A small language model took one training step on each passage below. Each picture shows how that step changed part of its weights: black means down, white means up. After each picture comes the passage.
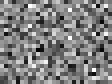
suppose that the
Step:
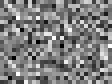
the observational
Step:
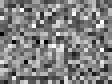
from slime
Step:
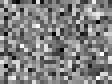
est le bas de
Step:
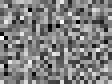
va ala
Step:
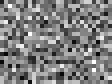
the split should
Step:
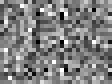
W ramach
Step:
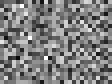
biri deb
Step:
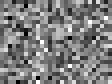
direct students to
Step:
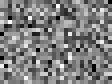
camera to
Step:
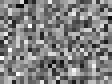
University Jens
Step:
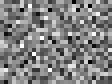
on functional
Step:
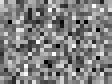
We recall
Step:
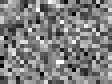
progress of
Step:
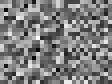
matrix of the distance
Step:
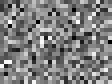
merger is
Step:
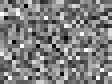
two orders
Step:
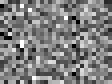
olib kelishi
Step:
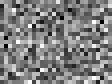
2 presents the
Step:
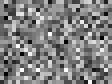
також на
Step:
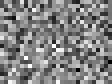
such blocks with
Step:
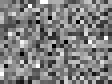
offer a
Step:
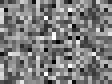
trata de
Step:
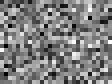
center), the
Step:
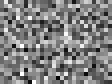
the same direction.
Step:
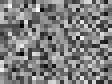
of each data point
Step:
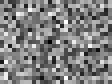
changes in the
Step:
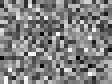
the scope
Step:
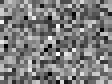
derivative), and
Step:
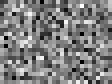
orientation for
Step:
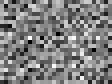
that fluctuations
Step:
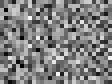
a qualitative
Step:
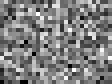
вывод о
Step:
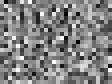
Bias approach
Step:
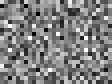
have homogeneity
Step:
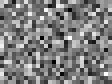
naturally produces
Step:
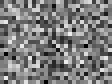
the data is
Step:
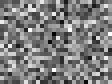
efficiency is significantly
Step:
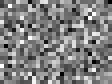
interaction limit, even
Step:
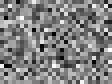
uv add
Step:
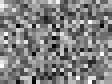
Results are based
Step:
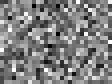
turnover of
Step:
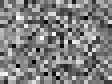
the target.} The
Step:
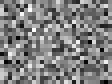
phenomenological function
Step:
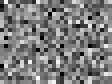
imply, that
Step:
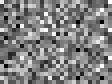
o'sish deb
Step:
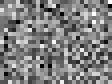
como autor do
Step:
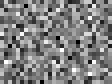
not chosen
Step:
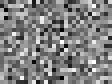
na perspectiva
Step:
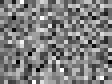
with decreasing
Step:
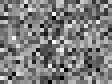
gap is the
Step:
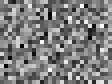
converting a
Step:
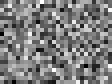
and this is due
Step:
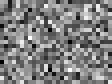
radiação e que
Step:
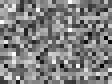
numerical scheme in
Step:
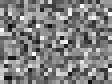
formas de
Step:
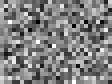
Anche per
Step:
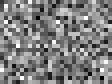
the purely
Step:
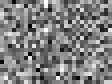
described in the previous
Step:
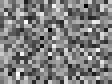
To account for this
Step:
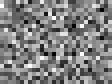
can be no temperature
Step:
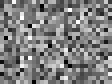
del experto y
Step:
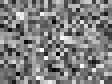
their reported mean
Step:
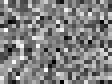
(on the order
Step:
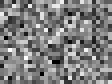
prior to
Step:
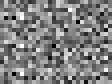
power spectrum.
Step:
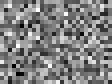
of the normalized
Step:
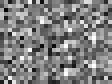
na sociedade
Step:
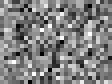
also given in
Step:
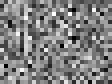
menor ou
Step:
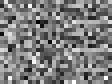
both the minimum
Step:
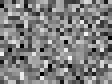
to develop around
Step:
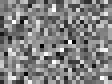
\\ Group
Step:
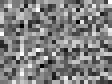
of those spectra
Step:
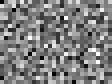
notation has been
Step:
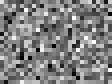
siamo di
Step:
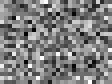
fitness that is
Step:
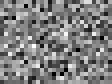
within 20\% of
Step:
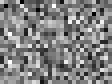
the last
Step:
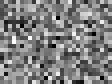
side, the
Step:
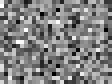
nega shu
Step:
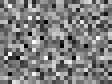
the assumption that
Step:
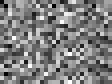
unit is stored
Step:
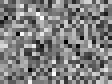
в области
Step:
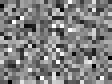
kiradi va
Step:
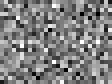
previous section. As
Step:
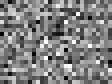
upon existing
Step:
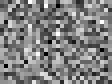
software package
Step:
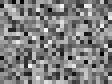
be computed as
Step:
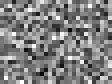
can be observed by
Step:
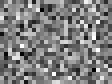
of China,
